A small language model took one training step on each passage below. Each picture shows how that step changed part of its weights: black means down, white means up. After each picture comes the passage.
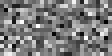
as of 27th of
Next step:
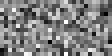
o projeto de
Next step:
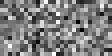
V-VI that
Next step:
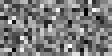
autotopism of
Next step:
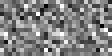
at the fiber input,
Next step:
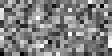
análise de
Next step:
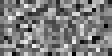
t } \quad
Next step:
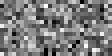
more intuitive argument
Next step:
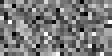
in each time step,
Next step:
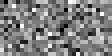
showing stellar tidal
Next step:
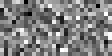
step potential. However,
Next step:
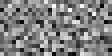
the two-level system
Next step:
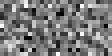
pumping power for
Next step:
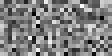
amplitude curvature perturbations during
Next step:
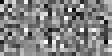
numerical ``unlike''
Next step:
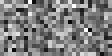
integral hisoblash,
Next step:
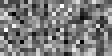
para convergir os
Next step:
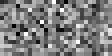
u^{\prime }\Vert
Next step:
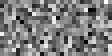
receive additional contributions from
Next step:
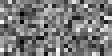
these choiceless large
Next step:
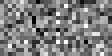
la DIE
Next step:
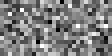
of Education and
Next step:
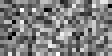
of such trajectories can slow
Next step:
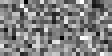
Alexandro 10
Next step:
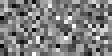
no larger than three,
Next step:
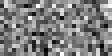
us take $n =
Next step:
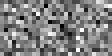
the dynamics of the signal
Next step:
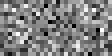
the algorithm fails to
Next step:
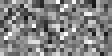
bilan birga, bu
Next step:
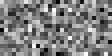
for a while, then
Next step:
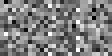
systems using the techniques of
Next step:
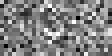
involves the solution of
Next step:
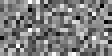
the beam protons
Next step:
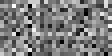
comparisons for
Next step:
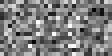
where $\lambda =
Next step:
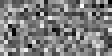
{\bf Case
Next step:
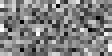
essentially ad-hoc
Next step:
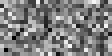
del nou any ha
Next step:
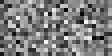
vehicle such
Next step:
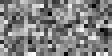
Natural Sciences and
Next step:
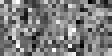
для разработки
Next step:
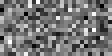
przy tym
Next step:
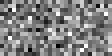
is linear. Since
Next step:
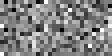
opportunities and
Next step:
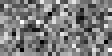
погроз і
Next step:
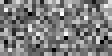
steps in the algorithm take
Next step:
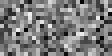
one burst mode,
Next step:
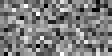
the fields by $
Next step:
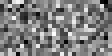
бир илм
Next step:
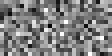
wrapping, phase
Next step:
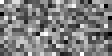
технологии 6G
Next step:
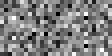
an index $i$
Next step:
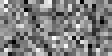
FQAH is then
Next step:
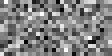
\cdot]$ or the
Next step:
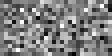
of the two sets the
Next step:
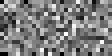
length becomes sufficiently large that
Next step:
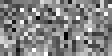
of the sphere spectrum.
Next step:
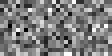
one obtains that $$
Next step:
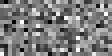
as function of time.
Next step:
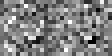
$x \neq
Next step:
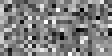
Escola Estadual
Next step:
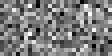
M dwarfs is
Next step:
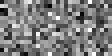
os sentimentos
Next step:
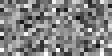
left neighboring site
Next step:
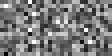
fact, as in
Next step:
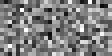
of Wilson
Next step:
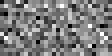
for each u,
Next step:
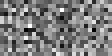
a path with length less
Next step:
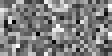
computational technique can be applied
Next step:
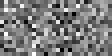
reflexive groups,
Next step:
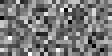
successive iterates
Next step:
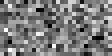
learn and more immediately
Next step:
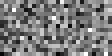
made of a single long
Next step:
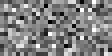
the generalized Gauss
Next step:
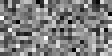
by Alessandro
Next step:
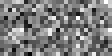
often lead to numerical instability
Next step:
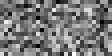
and torsional damping
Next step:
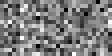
extension $K$ of
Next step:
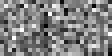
exceeding 200.
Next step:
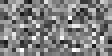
map from the relation
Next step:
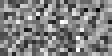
0$, the equation of
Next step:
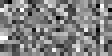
network as needed to ensure
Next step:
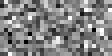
=\emptyset$. \par
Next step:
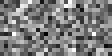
— barcha
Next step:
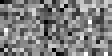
and a given number of
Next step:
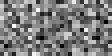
as soon as at
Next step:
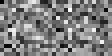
is a topologically
